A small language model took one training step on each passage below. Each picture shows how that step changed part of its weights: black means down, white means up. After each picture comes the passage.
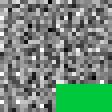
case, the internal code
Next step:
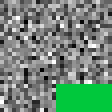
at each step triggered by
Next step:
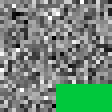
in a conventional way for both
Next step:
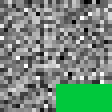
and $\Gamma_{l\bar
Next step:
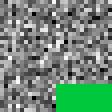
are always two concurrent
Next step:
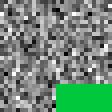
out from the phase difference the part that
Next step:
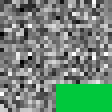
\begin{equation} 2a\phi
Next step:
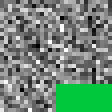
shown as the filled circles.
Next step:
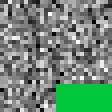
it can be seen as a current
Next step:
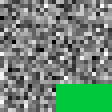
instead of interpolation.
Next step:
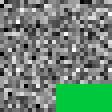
Formally, policy $\pi
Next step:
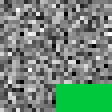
in 3+1 dimensions have been
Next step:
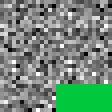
constraint \begin{align}
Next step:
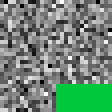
it does not play any role in
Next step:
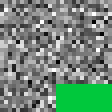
steady-state force
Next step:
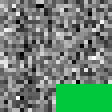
To evaluate the proposed method we use
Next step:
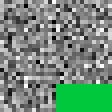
by a radiative shock propagating
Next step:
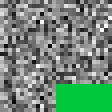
high Reynolds number
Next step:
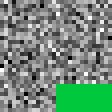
for all iso-curves,
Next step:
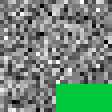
represent a highly specialized approach
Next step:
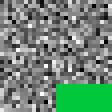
managed to realize a
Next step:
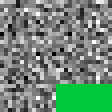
cyclic code and
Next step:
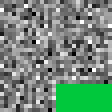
with $\sim$1 degree localized
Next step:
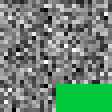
Low-Rank Matrix
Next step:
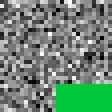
in Paper I the clump
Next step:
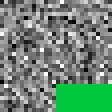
medium carrying
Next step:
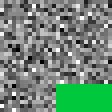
of films having different
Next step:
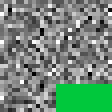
remains in the MLC, and
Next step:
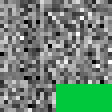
If yes, we find the
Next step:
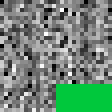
inflation from a variable
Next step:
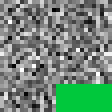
we used a 5-mW
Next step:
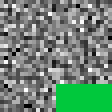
rings when one of them is
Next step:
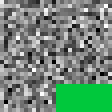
product of a shared matrix and a
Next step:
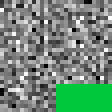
\\ $\gamma_{\lambda_b
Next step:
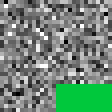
find $b(w)$ for
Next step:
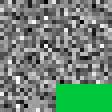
Oakland | Michigan
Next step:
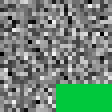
to each other in time-varying
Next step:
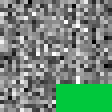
of about 8 mA occurs.
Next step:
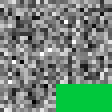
(AMD) approaches have
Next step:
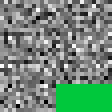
between inputs, mechanisms,
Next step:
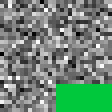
Eracleous et al.
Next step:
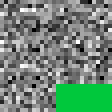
a policy $\pi_n$,
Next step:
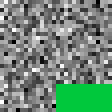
main sources of information: measurements and
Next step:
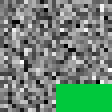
same Hanning window to
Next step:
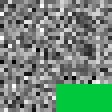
the ray family around
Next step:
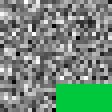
from the literature where the
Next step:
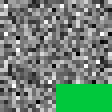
$V_A$ in the following
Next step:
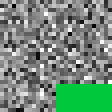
uniform throughout the
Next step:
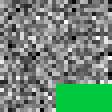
Hopkins, A. C.
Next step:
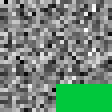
strong argument against this
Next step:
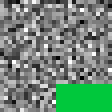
binaries is thought to
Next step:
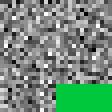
average percentage is computed
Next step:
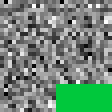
be that at their source the phase and
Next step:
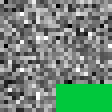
such that the electronic state at that energy
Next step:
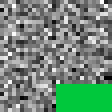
also provides exact analytical expressions
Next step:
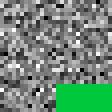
relies solely on the model's
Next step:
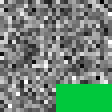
the CO($J$ =
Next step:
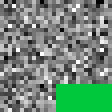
ID that is smaller than that of
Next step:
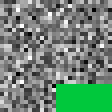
technology of \CCC is
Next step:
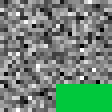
electronic quasiparticle contribution
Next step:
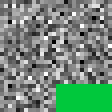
domain or market,
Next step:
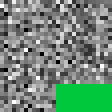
the mass matrix elements contribution from
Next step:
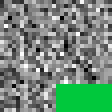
peers, which is denoted
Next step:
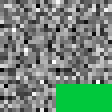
same nominal parity,
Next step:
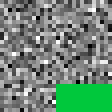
for four initial states; the subfigure
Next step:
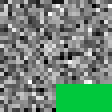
it is more difficult to find
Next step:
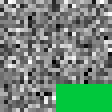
this state all the mean-field
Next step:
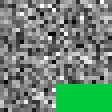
and also tends to highlight
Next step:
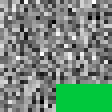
detailed analysis can be found in
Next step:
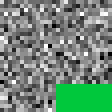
300 laser shots
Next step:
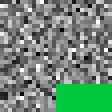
five-dimensional theory that arises
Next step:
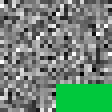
in the standard XY model
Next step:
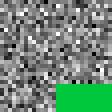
The contamination in identified
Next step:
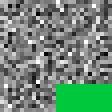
baseline. Thus, the
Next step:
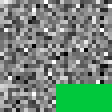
pre-processing or variable
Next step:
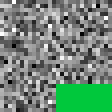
rates or fluxes of
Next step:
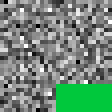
circular and well defined from the background,
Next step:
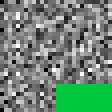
and possibly spin-orbit
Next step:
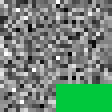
of a transport equation for each
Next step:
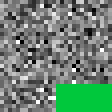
$t$ we reach a minimum
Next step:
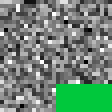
$\mu(\phi)$ has the
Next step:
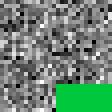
\end{center} We are
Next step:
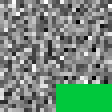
value of permittivity around
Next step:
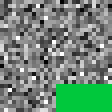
\gg \lambda$, and goes
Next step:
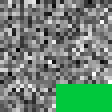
$T$ that drives the
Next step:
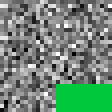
expressive distributions in large,
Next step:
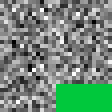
can encode topology, land
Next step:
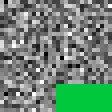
\eeq at the value:
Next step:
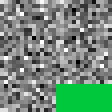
2.7. Blue circles
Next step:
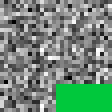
craft customized
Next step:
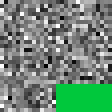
mbar ($V_{sample}$ =
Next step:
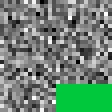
slows down to the average
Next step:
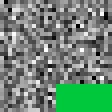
This quantity was calculated by
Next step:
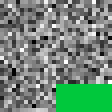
\\ \hline \end{tabular}
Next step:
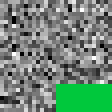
us introduce the normalized wave functions
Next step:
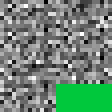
CON NOMI
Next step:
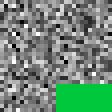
the total concentration of all
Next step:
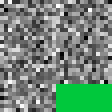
set of %% parameters, it becomes
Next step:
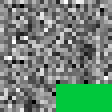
the BCS Standings
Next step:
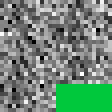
and\ \bibinfo {author} {\bibfnamefont
